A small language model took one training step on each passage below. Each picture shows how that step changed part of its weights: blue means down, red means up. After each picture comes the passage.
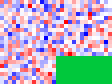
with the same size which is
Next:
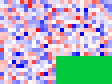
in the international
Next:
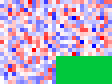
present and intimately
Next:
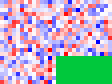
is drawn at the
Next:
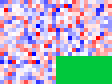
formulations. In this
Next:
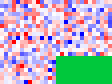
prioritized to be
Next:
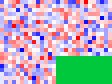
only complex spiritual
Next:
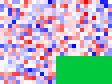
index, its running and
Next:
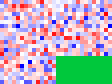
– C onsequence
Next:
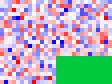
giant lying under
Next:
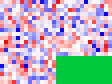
of a projective
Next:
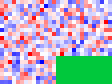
position contrastive learning
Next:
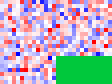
of U Her were taken
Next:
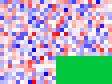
to the whole world.
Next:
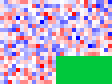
RR fluxes in type
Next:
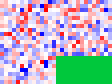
Perens and
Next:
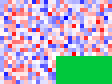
carried out in detail in
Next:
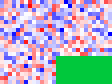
the latter do not represent
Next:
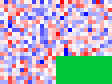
widow Income To
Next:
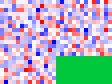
dwindling economic market
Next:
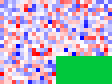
50,000 individuals change
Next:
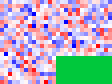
same. The heat
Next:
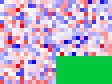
constraints and minimization of the
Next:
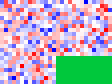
ground state at ${\bf
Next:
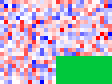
category Repeated
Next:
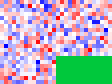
with additional descriptive text
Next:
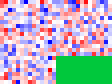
only needed before the 1st
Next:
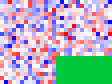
induced in the bud
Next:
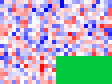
According to the latest
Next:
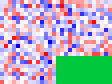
by dividing the
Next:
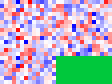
following a plan,'' which
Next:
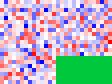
groups. Normality of
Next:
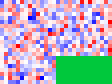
Vleck term and
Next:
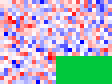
Program of the
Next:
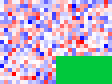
has its advantages.
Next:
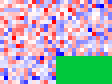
Eta Squared
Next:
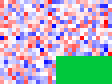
rewrite size, in
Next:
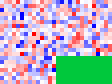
switched off
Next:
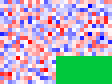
may have to participate in
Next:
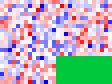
K. Flensberg
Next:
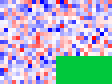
on symbiotic
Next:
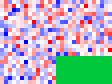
deterministic radar
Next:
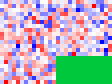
at Dhatu level-
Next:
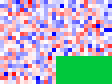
present near the pair, it
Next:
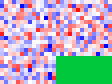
see the DMD
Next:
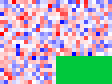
a wingspan of
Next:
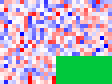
diseases which used to
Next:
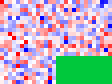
effect and the consequent
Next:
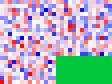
Platform owners and
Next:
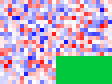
and all their orbital solutions
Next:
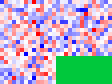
models – [Deng et
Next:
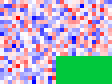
Segmented image obtained
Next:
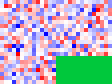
Figure 10. -Bob
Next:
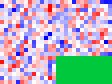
lengths for each,
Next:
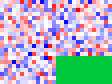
of the jaw.
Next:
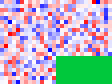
share healthcare
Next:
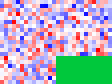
second implies \beq
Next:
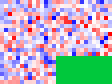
can not think of any
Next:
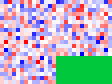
to assign a separate feature
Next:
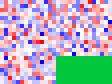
their vortex ring
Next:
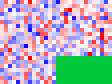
quality levels themselves
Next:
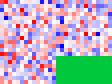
demonstrate the feasibility
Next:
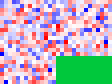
equivalently the maximum of the
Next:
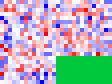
AN class are timely.
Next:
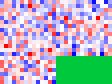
the contemporary
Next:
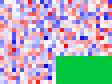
design of the HUT
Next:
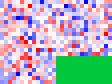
Its advantage is
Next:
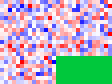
from the one of the total
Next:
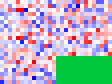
more significant than the impact of
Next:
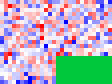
rougher ones such
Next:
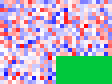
strength of the order of
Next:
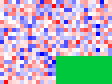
are peak energies extracted
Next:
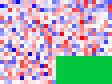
data of the elderly
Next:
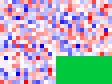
and as a reference for the
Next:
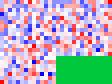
quality. The compressed
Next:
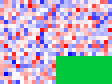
the agreement between the data
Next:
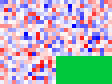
approach. However, public
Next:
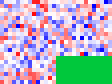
death. Children
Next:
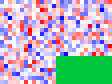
pharmacy has been
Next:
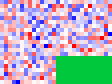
to the partition function.
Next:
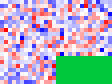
Au around Beni
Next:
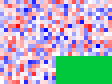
not copy them
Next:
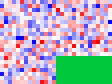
there was a significant difference in
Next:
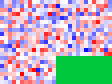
realized in its early
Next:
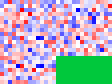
shown that there does not exist
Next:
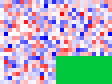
vector a^T has
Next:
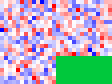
of engineering that went
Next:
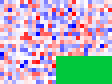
research question. It studies the
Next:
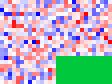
packed into an operator of
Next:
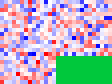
invention. The survey also
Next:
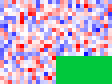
the specimens remained
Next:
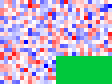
the data indicate support for
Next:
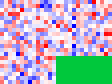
taking $\epsilon \rightarrow
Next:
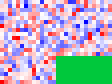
such as a, an,
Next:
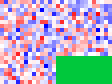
radius of nebular line
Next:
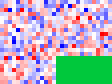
result in chaotic
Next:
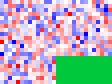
has added to that
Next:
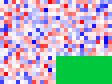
label and $ 0 $
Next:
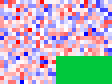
A large number of fine
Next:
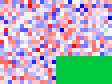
the quantum regime, this work
